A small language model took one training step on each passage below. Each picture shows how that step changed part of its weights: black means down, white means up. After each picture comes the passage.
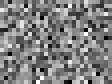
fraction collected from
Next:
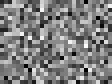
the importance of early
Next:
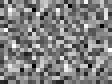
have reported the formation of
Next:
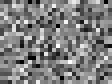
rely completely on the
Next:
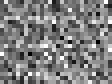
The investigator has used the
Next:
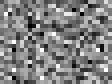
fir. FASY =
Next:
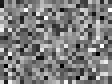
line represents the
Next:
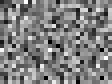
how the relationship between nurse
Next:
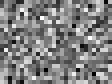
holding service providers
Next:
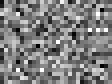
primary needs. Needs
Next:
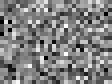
Here we define the problem
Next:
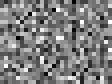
mostly localized or literally
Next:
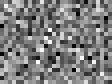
out by local authorities in
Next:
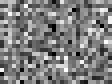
Coherence for Sustainable
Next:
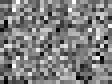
all the standard tests were
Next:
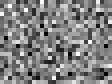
design, was adopted for
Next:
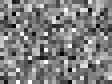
have approved the content.
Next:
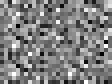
2009). The monthly
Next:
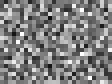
of the theory and application of
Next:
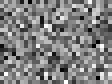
present work was to develop a
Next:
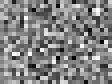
decentralized accounting
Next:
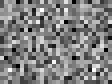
method is used to increase the number
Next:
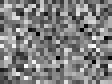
that operate consistently across these
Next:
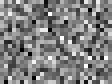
examined after 3 hours
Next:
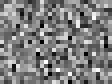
in the market. A
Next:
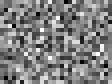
so $g(E)$ and
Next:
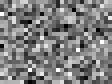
groups. - B. F value
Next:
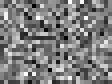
Special Issue.
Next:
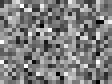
the respondents per variable.
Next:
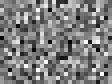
the phenomenon is
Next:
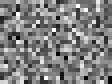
an individual patient level.
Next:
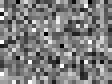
- Nanomedicine
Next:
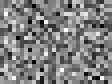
2.2. Physical
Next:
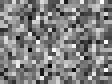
1. Also are shown the
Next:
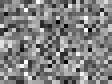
length (block
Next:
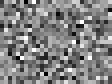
diseases affecting individuals
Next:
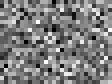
In particular, the public space
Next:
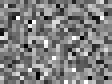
- ~~Number
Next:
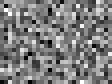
and energy entropy,
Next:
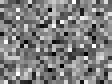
Microsoft Excel
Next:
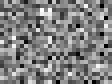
Extended Guidance
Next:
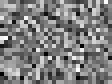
had a total ban on
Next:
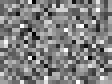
quantitative transfer.
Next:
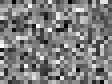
penalize models with an
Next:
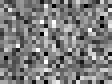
This plasticity is
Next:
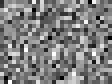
be used to change the level of
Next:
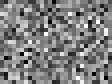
to tasks 4.1 and
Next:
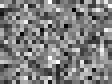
temperature, 298,
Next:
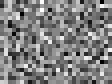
increases. Each sample
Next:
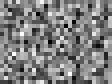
two driving fields in
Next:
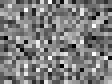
was chosen to be the
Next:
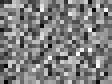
the objectives of the
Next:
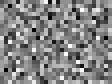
trajectory while exploring
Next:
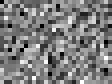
Different languages and
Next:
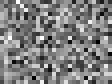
instead. The Research
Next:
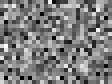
the ray of the Sun
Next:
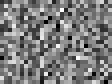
the three European networks of
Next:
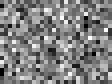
India. The findings of this
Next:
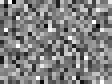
literature showed the prevalence
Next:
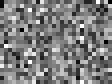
independent reading, with
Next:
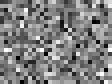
Astronomy, Key
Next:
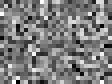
nanoribbons are
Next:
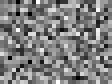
the number of zero
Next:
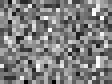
table contains 126
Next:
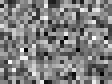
media trials to be
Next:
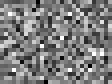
between annual income of
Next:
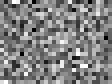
ability to switch
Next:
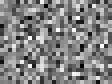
acute abdominal
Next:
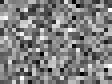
screen printing, digital
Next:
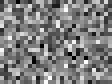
(Table 1) assigned
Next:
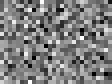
unit of output,
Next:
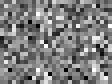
khamr and has
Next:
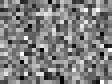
guidance of the teachers.
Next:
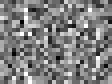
the accompanying
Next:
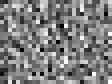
the same time gave it a
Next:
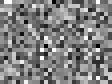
spanning tree based on
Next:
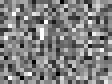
a method that learns a
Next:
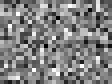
that county lines gang
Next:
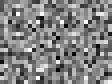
'otherness' found in these
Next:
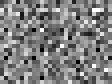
example, in the context of a
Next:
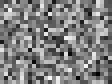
of dye. We have
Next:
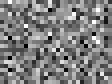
average values over the fibre
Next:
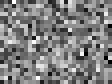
otal C hi-
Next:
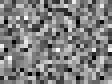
Monitoring the processes
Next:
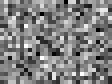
Reviews Journal
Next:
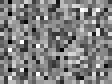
achieve the defined level of
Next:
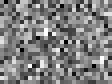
gecko coronal
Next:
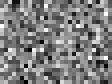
lateral ventricle
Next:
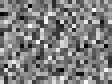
satisfaction of the
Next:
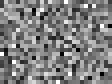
demonstrated the highest
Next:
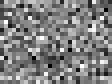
respect to the joint
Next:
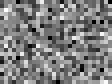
state. The program offers
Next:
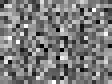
and equilibrium
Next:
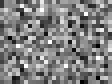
physical evidence. This is
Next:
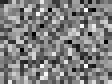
which triggers the
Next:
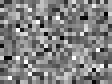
own individual contribution
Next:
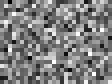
denote the first time P
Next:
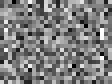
This cross-sectional
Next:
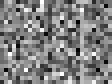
performance for developing marketing
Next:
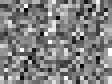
that the CHHP system
